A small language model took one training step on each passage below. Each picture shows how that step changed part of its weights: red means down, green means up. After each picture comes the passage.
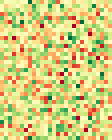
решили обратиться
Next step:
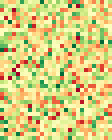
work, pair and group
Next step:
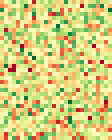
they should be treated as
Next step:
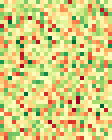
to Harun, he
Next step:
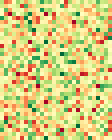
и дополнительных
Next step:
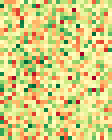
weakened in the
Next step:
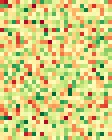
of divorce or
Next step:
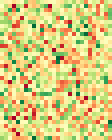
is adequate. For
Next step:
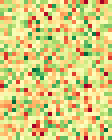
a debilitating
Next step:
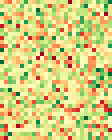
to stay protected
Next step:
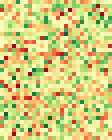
a disappointing set
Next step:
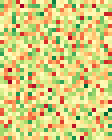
secundários, que
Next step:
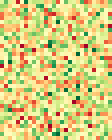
growth of Africa will increase
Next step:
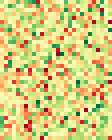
Libraries are essential for
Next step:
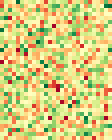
utilizado um formulário.
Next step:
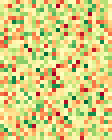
such Ni, Cd,
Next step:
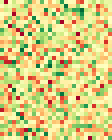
qualitativa de abordagem
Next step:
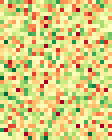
OF CRIMEA AND
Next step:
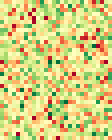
activity during the initial stage prior
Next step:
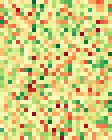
для их детального
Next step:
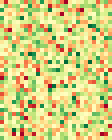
las preferencias obtenidas
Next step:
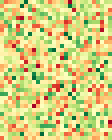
the 0.05 level of
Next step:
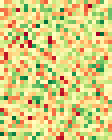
necha sahna
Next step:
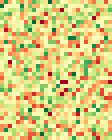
COVID-19 helpline
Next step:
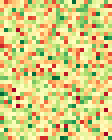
Age of camel also
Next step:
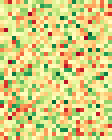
factor analysis of all the questions
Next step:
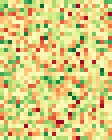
Для оценки
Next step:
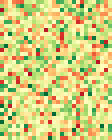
ook in andere
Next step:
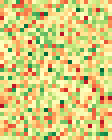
coverage of early and
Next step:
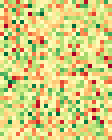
A maioria dos profissionais
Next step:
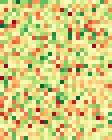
about reducing violence and
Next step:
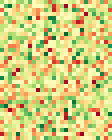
Frequency of
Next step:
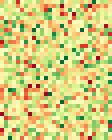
відповідального ставлення
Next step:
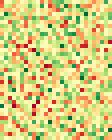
и изграждане
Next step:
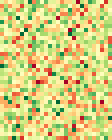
the sensor device. -
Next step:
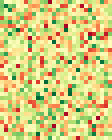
of stress in occupational
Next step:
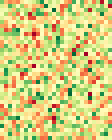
c) of this type have
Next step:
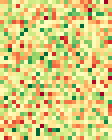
Hence, as Fig.
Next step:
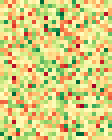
space. The presence of
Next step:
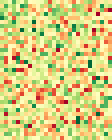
issue of hazardous waste
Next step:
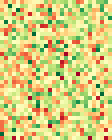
care units: can we
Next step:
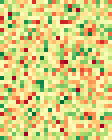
была защищена
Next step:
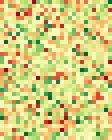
va maorifni
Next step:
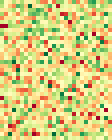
Dirac state into the
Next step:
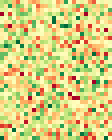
Geral das Nações
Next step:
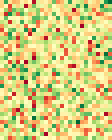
sociais, as
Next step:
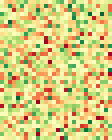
and examined the probability of
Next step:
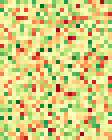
в частности. В
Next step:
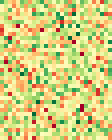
its industrial, agricultural,
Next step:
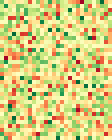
concept to dual-band
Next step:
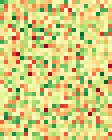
information at each frame t
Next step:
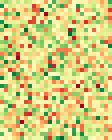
the character of "soft
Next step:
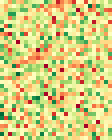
tana harakati orqali
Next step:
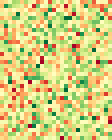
greater than ½ or the
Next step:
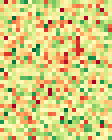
planes. Additional two
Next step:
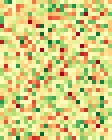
фазилатлар одат
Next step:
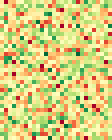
variables independientes aquellos
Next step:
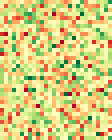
- Fails in case
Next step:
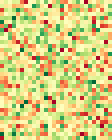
one fixed GCP
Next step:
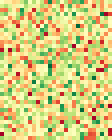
Internet and social media on academic
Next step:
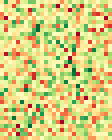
lipid also provide adequate
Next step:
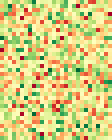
замечено у
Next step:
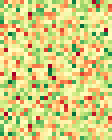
c.c.) was
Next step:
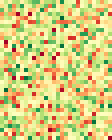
или ухудшать
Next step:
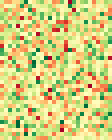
the next 24 consecutive
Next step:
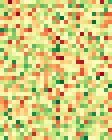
mathematical tool for the solution
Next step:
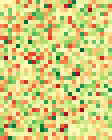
in acute care,
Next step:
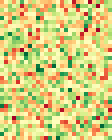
of low cost and portable
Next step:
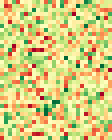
основе. Сборник
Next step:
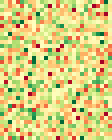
proprietária, a
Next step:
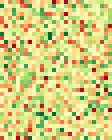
chertar edi.
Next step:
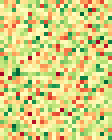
can help you lose weight
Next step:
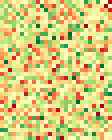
of Dangerous
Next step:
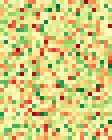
YALE databases
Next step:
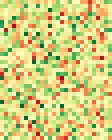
dan Humaniora*,
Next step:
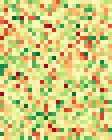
másik kérdés
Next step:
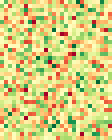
lhes retira a
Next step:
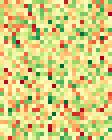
i.e. the
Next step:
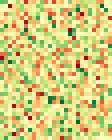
the intensification of
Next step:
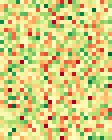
is a partition of the
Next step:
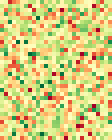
et d'autres variables
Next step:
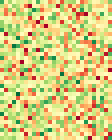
що вимагають
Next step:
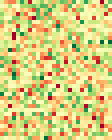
concern and require early and
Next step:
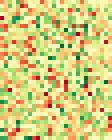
borishini yanada
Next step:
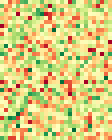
de continuar con los
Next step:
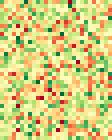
the rights and obligations of
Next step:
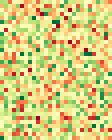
Many of them sell
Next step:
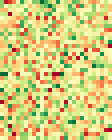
determined the nature of the
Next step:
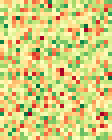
so that impurities flow
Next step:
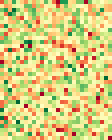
- ROCHA.
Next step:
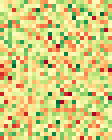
and mental and behavioral health
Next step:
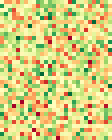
shown in SEM images a
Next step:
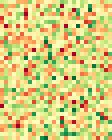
tarmoqlarni transformatsiya qilish
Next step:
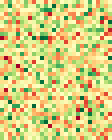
elas desempenham um
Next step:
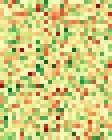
at room temperature (20
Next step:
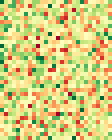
drawing from moral,
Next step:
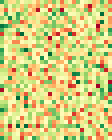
Rousseau, un
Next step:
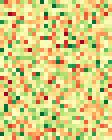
sources. The internal capabilities
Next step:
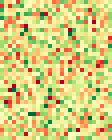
the differences in usage with
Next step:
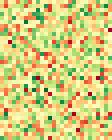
in terms of means.
